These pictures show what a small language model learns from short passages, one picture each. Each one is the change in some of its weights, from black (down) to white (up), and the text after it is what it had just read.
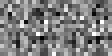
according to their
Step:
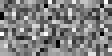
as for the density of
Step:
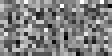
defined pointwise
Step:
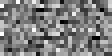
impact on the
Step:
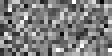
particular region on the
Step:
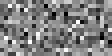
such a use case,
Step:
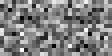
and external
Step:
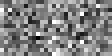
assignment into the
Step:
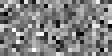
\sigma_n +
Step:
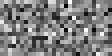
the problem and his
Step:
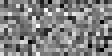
a rephrasing
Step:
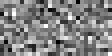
to provide metric
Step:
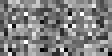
adherence of
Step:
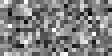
ordered sequences
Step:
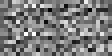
discussions. ()
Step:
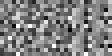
Construction Information
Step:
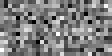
of abdominal
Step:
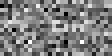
quantified the
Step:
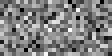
is via the
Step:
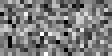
symbols take
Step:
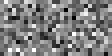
and $G,
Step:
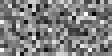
we find the second order
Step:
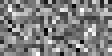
Let us start by
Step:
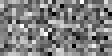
that the emitting
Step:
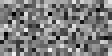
the risks that
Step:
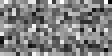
and for relativistic
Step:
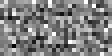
in length and
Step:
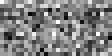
active react
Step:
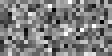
$\mathbf C_i
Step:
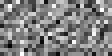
recover QSM
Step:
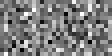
regions of the
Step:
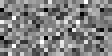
reliant on the
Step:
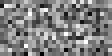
their mean values of
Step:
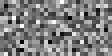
tests indicated that
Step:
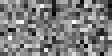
state. It defines
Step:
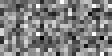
and only if,
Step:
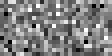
next greater
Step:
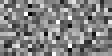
can assign stronger
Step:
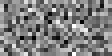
a placement of
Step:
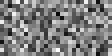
continued until
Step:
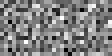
One of the main
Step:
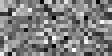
leaves characteristic
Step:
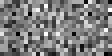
beam from a
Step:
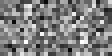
again using Lemma
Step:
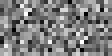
corresponding effective potential for
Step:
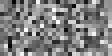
constant moments are
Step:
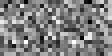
only two colors -
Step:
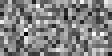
the higher abundance
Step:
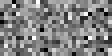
type of domain
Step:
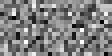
between the BC and
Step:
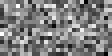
accomplish these
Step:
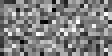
which fell out of
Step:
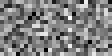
inhalers is
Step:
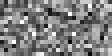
point clouds and
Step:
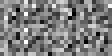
between 60 and
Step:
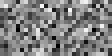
for slight
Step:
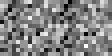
Turkey are
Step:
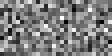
one square of
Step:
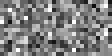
smear was
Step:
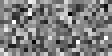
and headings
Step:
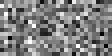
of $G$ on
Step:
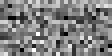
panel) and
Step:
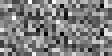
a polynomial
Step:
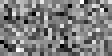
or free text
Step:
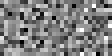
physical properties:
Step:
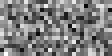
P}" whose
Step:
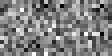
is easy to
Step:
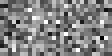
under degenerate
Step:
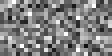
$P$ by
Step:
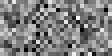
allocation problem
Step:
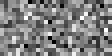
as the reusable
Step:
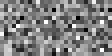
Abstract This
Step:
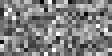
inner function is a
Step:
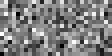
ends up near
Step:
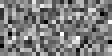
emission of
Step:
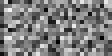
the underlying
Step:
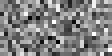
evaluation function is defined
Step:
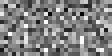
The *strategy
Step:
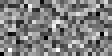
be collected,
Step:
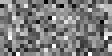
UWS M
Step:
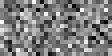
make our results as
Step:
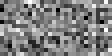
persist in the
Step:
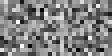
of any kind are
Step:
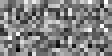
in the sense
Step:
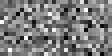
classroom, the
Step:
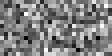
Table I) were
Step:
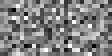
map is injective
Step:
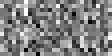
proposed rotating
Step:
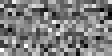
example, in the form
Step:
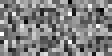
evaluation of result and
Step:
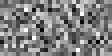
theory of open
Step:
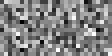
DELs by
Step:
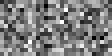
could apply the function
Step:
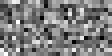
simulations, with
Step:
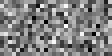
alkynes at
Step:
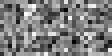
Table 3, where
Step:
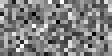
is a Lie
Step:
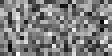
DES data
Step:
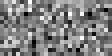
proportionality is
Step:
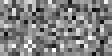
and the definition of
